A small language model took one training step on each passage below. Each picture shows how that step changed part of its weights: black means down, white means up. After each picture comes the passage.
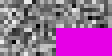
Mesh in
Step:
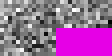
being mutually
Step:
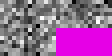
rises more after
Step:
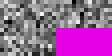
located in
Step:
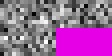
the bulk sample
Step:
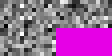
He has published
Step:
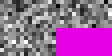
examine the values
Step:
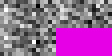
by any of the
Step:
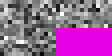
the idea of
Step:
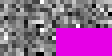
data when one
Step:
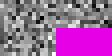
along with $\log
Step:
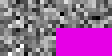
are able to
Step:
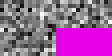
whether hot or
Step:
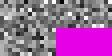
of the following conditions
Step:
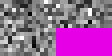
since any intersection
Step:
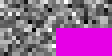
ordering takes
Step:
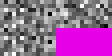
dynamics near the
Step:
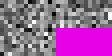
occupy single
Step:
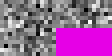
theorem 1 with
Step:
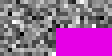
function $F$
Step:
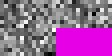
for the emitter
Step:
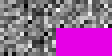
could find that has
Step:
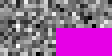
developed Earth
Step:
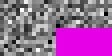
places such as
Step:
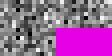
parton path as
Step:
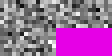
of $\sim
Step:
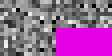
without recourse
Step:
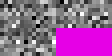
host a
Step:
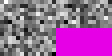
the author defines
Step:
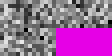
the equations of the
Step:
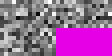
the denaturation
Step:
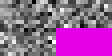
consider the behaviour
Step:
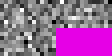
analysis. The
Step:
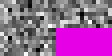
The simplest
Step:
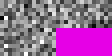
resulted in the
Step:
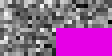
experimental data and the
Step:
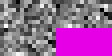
the SPOC
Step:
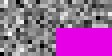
$\epsilon$. The
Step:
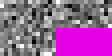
these steps might require
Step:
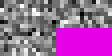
The Nuclear
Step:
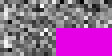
management of the
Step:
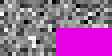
strength relationship.
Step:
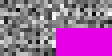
(a measure of
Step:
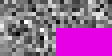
on \toc
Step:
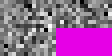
guest molecule
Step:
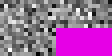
stable. For
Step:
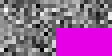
to find the four
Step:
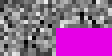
The heart of
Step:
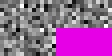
is an issue for
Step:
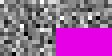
physical forces
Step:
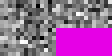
with similar levels of
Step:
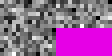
improvement in
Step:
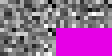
extended professional
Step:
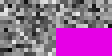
of a new
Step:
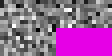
as *M.
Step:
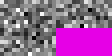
wheels are
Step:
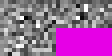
\dots \quad
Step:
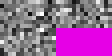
using artificial
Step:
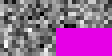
each isomer
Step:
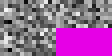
of the authors
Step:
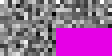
that, with probability
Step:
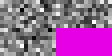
10 players
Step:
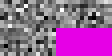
a ruling
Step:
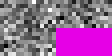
culture between and among
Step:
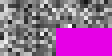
the impact of
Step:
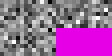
DFT calculations that
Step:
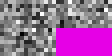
a correlation between the
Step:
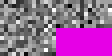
is that one may
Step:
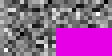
benchmark performance
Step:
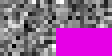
them with sufficient
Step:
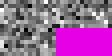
networks that other
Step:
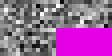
to a localization
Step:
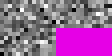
pair of opposite
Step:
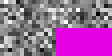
significant only at the
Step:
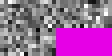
which are also important
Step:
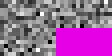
platform allows
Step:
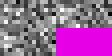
provided by the
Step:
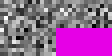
simple convex
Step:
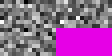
however thinking from
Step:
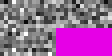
flux a"}
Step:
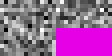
though here defined on
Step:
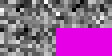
activity level that could
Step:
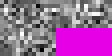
to evaluate
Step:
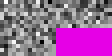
impact categories,
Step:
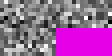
This translates
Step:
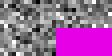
2. Review
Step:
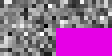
Although the
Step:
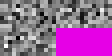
at each observing
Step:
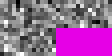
fitted by
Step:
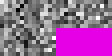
one-dimensional data
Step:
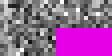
the groups with special
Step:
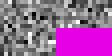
occurring each year
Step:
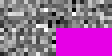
databases that
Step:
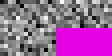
emission show very well
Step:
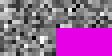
the total metal
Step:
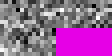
How to
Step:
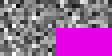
E. and
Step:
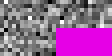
age of patients in
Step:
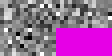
key, the
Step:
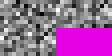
did not have
